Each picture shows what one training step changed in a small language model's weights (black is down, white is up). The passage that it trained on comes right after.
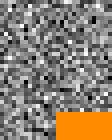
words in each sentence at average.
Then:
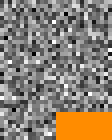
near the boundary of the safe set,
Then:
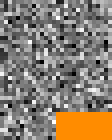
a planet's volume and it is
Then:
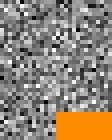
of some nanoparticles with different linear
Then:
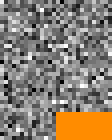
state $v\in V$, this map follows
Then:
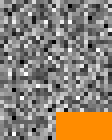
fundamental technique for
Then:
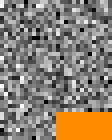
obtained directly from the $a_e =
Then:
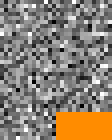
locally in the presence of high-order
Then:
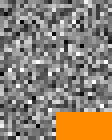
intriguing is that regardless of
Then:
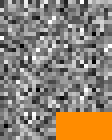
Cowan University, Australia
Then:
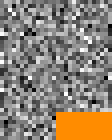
calculate explicitly the process of
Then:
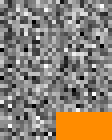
lines are shown in Fig.\ 2 and their
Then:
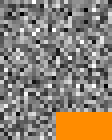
The gauge condition $\dot e=0$
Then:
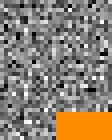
Yun 2001 and references therein,
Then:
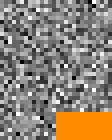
(A.1) this equation can be
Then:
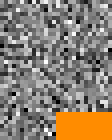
have a slightly larger scaled $\tilde
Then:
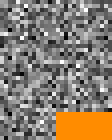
fault-tolerantly for a
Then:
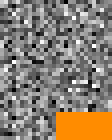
condensate along the side edges is
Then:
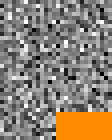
that parameter estimation is worsened for
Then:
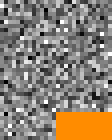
that the Dirac point is at the
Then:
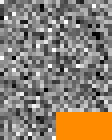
from 5.0. Similar results are obtained
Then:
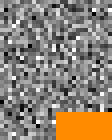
the beat frequency of B1 and B2 is
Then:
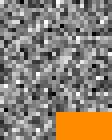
preserving coherent fidelity
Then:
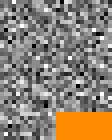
we will see, the analysis is now
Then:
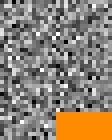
of small electron-phonon coupling interaction in the
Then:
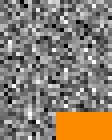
of 4. We employed with a
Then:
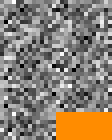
CASSCF branching plane
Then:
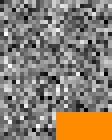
distribution of tissue fibers:
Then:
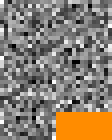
beam and frequency domain: the number of
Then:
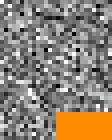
and ${i_l}$ are called the
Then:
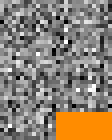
how such an experimental realization can be used to
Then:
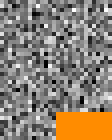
on the allowed physical processes in those
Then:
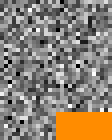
a $SU(4)$-symmetric
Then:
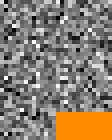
$p_\mathrm{NR} >
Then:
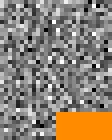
errors are parameterized by $r_{01}$,
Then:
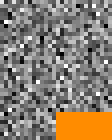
0.64 mm, a relative
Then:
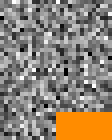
curves have the same conventions as
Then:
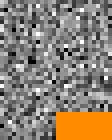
near the conformal boundary, $z =
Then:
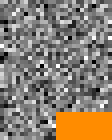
DO is tuned to resonate
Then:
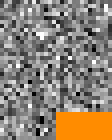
The voltages were ramped
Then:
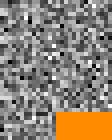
temperature regions are jumbled together
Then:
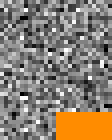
the thread. This definition
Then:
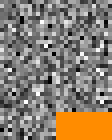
inference capacity of the ABC
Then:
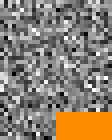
expected plasma temperature , its production is observed
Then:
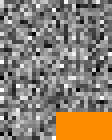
of particle over the other — we
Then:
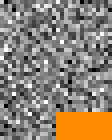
is represented by a partial function ($A
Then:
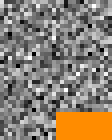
of the one coming from the Hamiltonian,
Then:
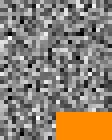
depends on the context of measurement). A
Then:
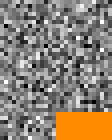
supervision. Unlike existing
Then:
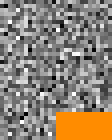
may deteriorate as the degree of
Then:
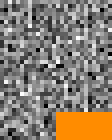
an output variable after the scattering to an
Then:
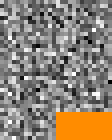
representation and immediately calculate
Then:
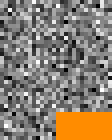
a good idea to apply simple
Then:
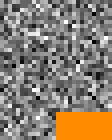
the measured data is 3.6, while for the
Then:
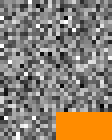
HEOM method for $N=8$
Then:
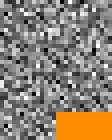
$\approx 1/8$ of the box in
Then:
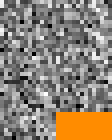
unknown parameters in the mass model of the
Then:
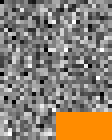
the scientific questions that can
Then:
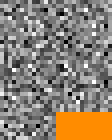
\emph{progress} phase, while
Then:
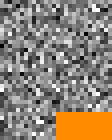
inverse polynomial in the length of
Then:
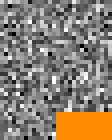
centers by scanner vendor
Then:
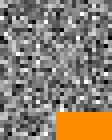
The hidden sector pion get
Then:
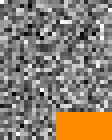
month = may, pages =
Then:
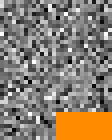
method where a user interface designed for one
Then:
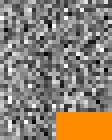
$\%$. %source counts
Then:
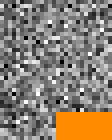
heat capacity of GST is
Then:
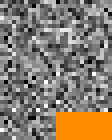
( Thermo Scientific ).
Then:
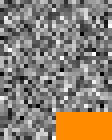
for developing detailed models of the
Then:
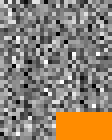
this is a useful limit to consider, a
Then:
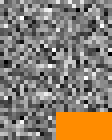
Y_\stau \leq 6.2 \cdot
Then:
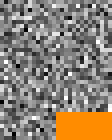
based on simulations of the radio sky from
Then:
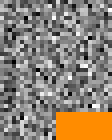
and 0.42, respectively, whereas the
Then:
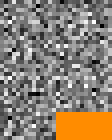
\FOR{each $e \in
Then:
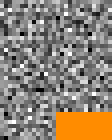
Moreover, the D4 charge of an
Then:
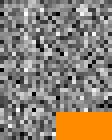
our measurements of the dilatancy in
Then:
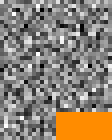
Respect, Responsibility, and
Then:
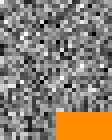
than standard Metadynamics. Here,
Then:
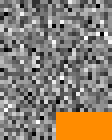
Ref.~\cite{Col}. The structure of
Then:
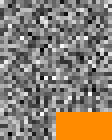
pinning condition is lost. }
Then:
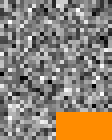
geometric configuration of the primary
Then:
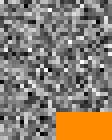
Fig. 3. The time series of
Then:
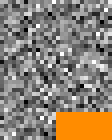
part by the NSC/ROC under
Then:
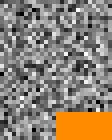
the mode of the annulus
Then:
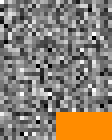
depicted in Fig. 4b.
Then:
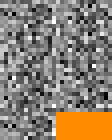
sensitivity and complementary sensitivity functions
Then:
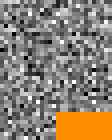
thermal properties with temperature. The hotspot
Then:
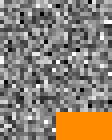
scaling was first found in N-body
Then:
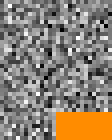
tendency for AGNs with
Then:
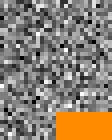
Fock occupation, respectively, and so does
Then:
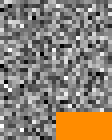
with the development work led by the
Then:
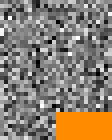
their surrogate response variables.
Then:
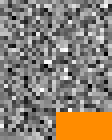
based approach to predict GRNs from
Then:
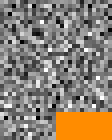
well known to have the maximal number of
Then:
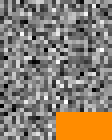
part of the reason why there are
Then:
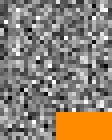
solid line is a polynomial fit to
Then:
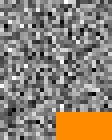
with distance, alternating between
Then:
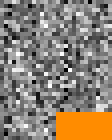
at any $t\in{\mathbb R}$
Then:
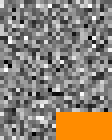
are defined by (13) and (17).}
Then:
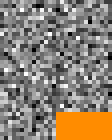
avoid the output shutdown effect
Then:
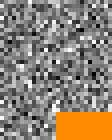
problem, do give rather accurate results
